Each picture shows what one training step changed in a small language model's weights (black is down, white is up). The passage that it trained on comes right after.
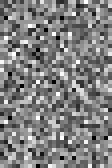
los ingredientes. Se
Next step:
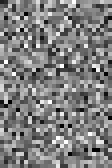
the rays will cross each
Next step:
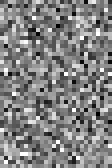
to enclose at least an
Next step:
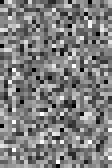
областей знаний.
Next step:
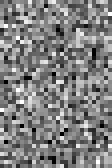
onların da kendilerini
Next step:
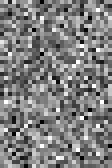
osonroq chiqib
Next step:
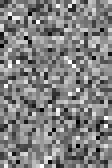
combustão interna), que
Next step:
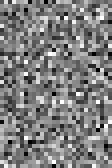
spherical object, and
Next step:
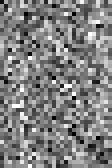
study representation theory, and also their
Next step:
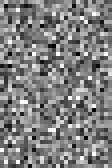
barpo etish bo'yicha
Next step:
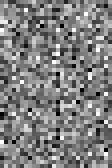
ser apresentado é sobre a
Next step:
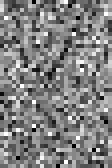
have agreement more than
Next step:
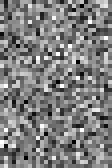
seguinte parágrafo em
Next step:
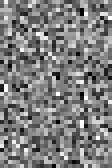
is no infinite dimensional closed subspace
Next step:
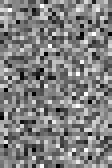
va tasarruf etish
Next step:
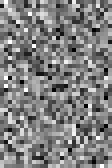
den accountant in de
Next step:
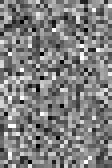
o comprometimento por
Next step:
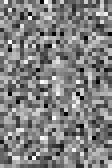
exponential integrated algebraic number}.
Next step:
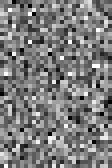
asosan bir yoshgacha
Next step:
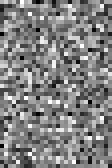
curricular para a Educação
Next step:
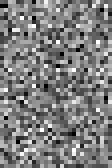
\leq M}\) are not
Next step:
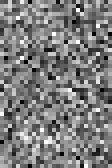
variety over a number field.
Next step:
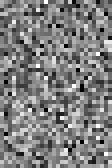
Ricci flow in any compact
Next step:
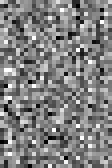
chemical processes and data
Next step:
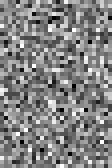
$(\ba,\bb)$ satisfying the
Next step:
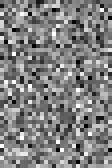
rendimiento en momentos
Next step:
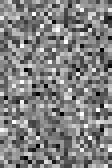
ilgili araç ve
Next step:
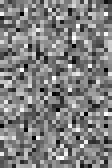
\text{ for } \theta
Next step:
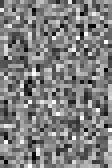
жанг олиб
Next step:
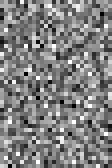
janrining shakllanishi va
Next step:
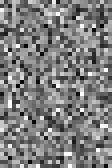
robot- nishonining
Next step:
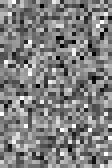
of sciences in medicine,
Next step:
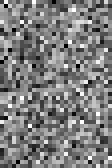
yilga mehribonlik
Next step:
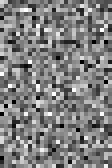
a neural network with the
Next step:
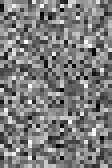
as a refinement, in
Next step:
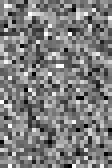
finite differences operator. |
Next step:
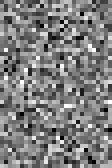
при лучшем
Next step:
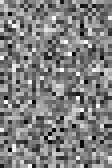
a smooth cubic.
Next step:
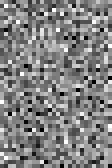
trace class commutators
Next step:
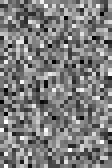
Kuniga uch mahal
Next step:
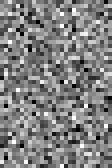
by \begin{align*}
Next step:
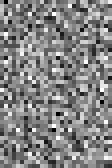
knowledge of $P$
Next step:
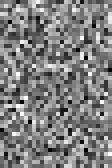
for which the duality between critical
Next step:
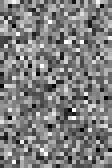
the $t$-property.
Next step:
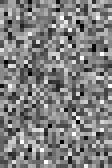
rate of growth in the number of
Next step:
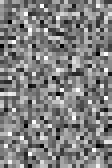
\in R^n$ be
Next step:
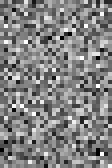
van IFAC toont
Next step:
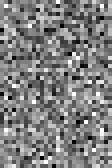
total risk Eq.
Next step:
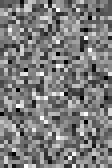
measured state. We need to
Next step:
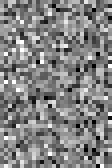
VA SUN'IY
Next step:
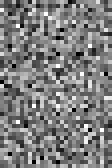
large enough. Therefore, $\hat
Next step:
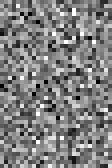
= \begin{cases}
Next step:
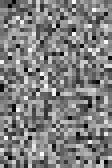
Pendidikan Karakter
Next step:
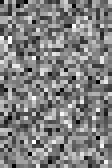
5. dan Tabel 6.
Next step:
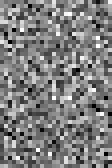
balki bugun ham
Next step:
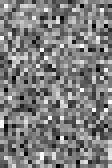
boshqalarda arterial
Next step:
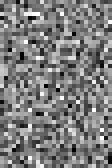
be a modular pair for the
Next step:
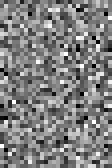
Profil Rang du trait
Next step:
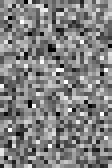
$U$ is bounded. The
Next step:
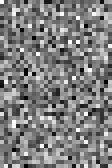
a module corresponding to $(i,
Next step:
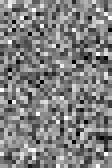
dos pacientes e membros
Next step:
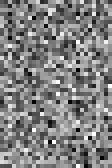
de grupos pequeños
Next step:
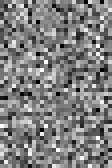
evocare mondi e
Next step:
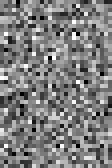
phenomenon for the exponential
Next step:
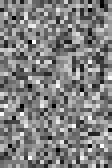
Shu sababli,
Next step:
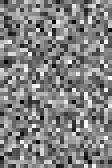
verify the corresponding assertions for
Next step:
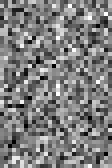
region, which is rapidly
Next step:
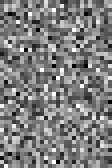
second goal was to propose
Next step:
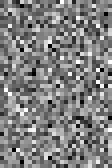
мос равишда
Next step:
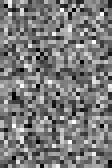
в отложениях
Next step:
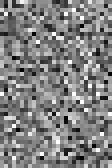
salohiyat, doimiy
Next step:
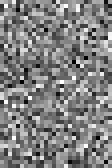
also weil das hat alles
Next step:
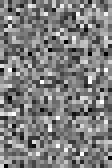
de formação artística e
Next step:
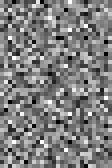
фасонов от 4
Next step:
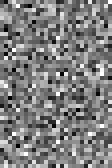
santé des applicateurs en
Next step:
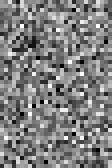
rational multiple of $\pi$ one
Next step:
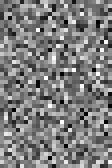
Conditions d'emploi
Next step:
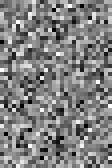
e‘tibor beradigan
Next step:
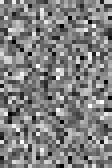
The paper presents the principles
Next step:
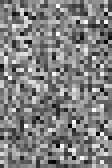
kendiliğindenlik ve
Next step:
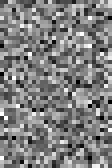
an arc properly embedded in
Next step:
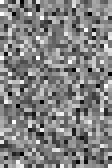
we are justified in considering
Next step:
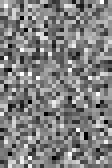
is a complex Banach space and
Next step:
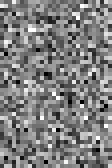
to $M$ and solves
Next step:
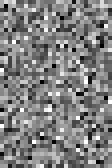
situação e o
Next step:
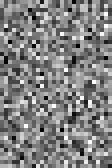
U=U\times G$.
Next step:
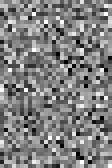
образом, чеховская
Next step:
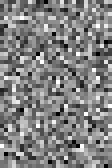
reconhecer acidentes
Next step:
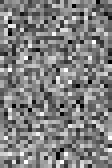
XXI веке.
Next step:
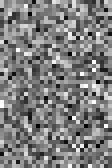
yaitu sebanyak 21
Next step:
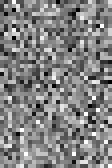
pole at the origin, we
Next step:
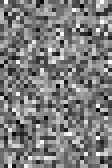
From Varied Length
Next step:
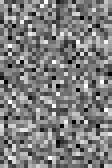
de várias profissões
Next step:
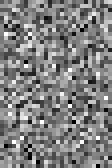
to exactly one of the following:
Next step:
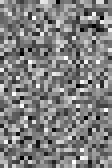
In order to classify
